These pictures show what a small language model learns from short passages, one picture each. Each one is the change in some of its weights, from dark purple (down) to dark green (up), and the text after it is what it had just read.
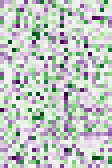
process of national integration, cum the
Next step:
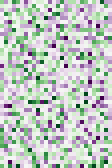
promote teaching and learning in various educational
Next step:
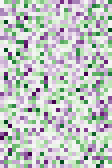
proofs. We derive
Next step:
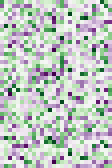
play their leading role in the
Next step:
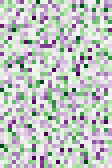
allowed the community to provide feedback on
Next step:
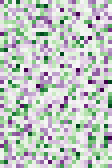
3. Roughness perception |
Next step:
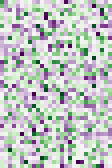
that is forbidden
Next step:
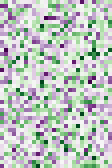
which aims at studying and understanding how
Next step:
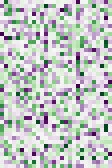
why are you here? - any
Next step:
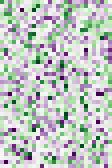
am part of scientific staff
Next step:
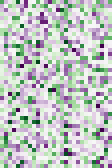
more concerned about FRT being
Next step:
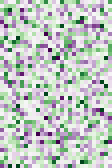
statistics (K. Khan et
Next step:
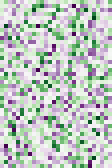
an individual perspective, idea
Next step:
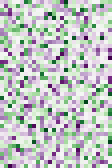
showed relatively tolerant in the
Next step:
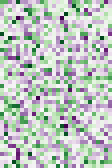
a software application for online monitoring of the
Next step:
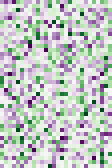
of menopause, can be
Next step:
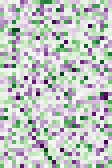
profile on PSF 1 and
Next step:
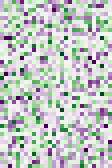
were placed in ethanol at
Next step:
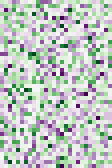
Rathsbruch, which
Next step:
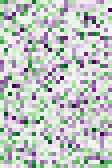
coverage of a larger area, increasing
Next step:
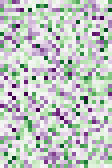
macula with bright
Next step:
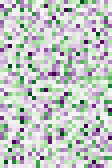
learners notice gaps in their language
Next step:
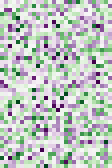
possible solutions for the shippers
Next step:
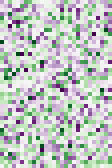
oocytes requires the presence of
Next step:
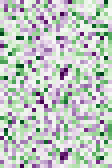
Digital Humanities**
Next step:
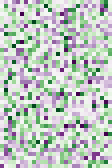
the access-control policy study interface
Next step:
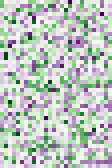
to the previous study, a large
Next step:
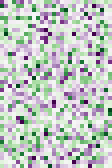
in different alloys like brass
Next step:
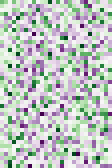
BMI and GA, both
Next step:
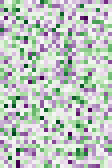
women is increasing. According to a report
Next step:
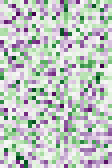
the influx of tourists.
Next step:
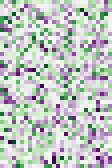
particular physical phenomenon to its model can
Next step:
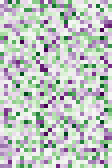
buyers and users of products
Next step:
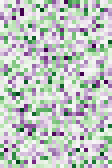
between two boxes, and
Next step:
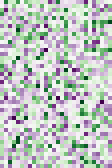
modeling of airflow around wind
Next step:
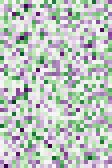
a critical role in achieving
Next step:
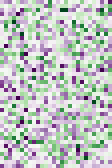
baseline score of 3 and an impact
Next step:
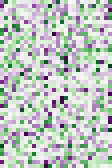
water harvesting is one
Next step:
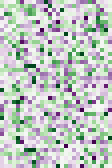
methods for MMH.
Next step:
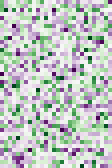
be reclassified based on
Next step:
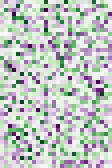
[69]. To achieve a functional
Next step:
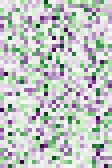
[4] meaning that valid estimates
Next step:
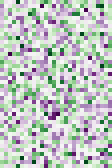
sign for holes and
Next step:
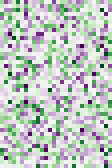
and Threats T Task
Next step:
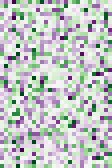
wings were designed to carry the
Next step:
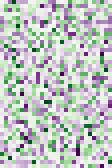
U were varied from 0 to
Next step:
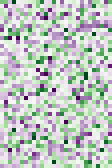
well explained with an illustration of
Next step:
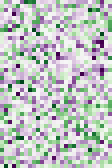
commonly governed by an underlying
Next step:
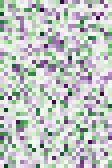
gaseous exchange takes place with
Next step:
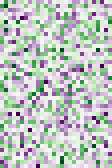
the gut microbiota
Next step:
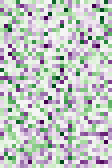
to Mabogunje,
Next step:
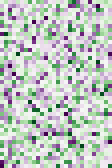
world's most fascinating educational
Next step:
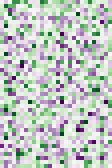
Conclusions. The use of
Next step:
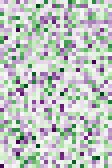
million migrants in 2015 conform
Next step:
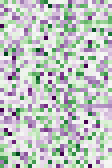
where the learning process is often
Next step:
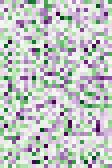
is to coordinate employees'
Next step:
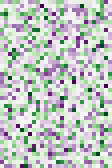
provide ⁵Political and
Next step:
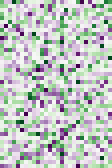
all in the scene),
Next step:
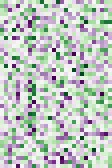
storage and to evaluate stability of used functional
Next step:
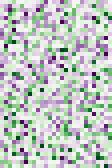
“nottam” time series was
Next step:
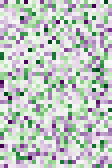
best interest of the renders
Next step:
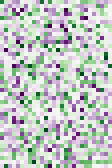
training --- all of which have important
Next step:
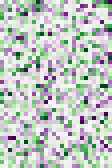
barracks, wastewater reuse
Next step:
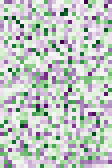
costs (*LEC*) due mainly
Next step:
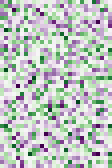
considered to undertake the study for
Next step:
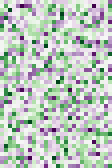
low-carbon future.
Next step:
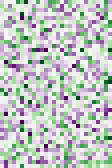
symptoms during the menopausal and
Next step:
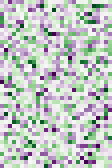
when complications arise with their
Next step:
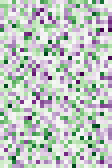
module and its relation to the
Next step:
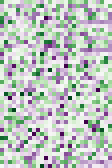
example, the Regional Office
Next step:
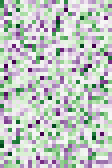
ACTIVE MEMBERS
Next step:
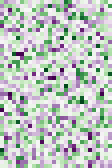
*What research has been conducted,
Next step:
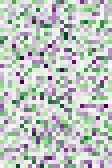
can be identified for developing future
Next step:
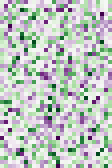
house prices for lower income countries than
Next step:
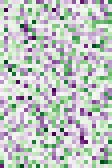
of male students is 61 and
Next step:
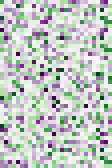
ovulatory collapse
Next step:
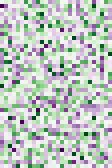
its unreinforced
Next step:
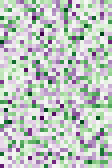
layer, the reservoir,
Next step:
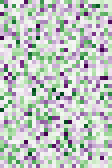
the pilot intends to do
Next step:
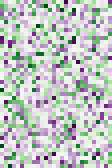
decrease steroid requirements.
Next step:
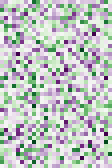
like micro-tunnel
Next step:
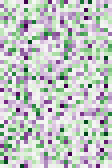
for the management of secondary schools in
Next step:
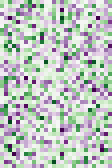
oxidation of the
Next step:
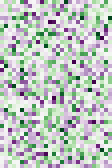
sexually immature [2],
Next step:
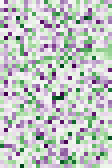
school students. In other words, it
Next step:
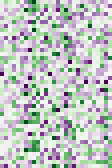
and accessible to women in the study
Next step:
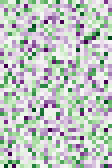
experience to improve our large, but
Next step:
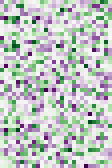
years. We identified the seasonality
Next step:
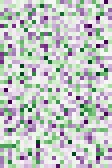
\quad (12)$$ the process at
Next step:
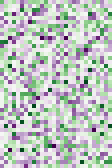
with Parliament, and the
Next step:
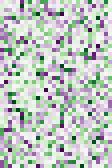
-20°C until use
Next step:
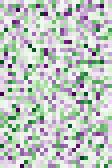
primary cheiloplasty.
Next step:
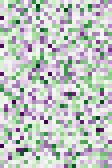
and provide valuable insights for
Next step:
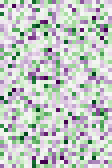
other livestock, may
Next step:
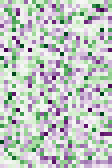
domain of cultural and science
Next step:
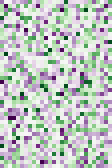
means the previous history information of cities
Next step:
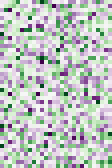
The data generated and analysed during this
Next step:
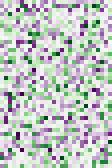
of item representation labeled
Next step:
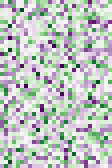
In this way, the algorithmic
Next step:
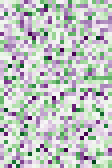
for selecting the appropriate language for
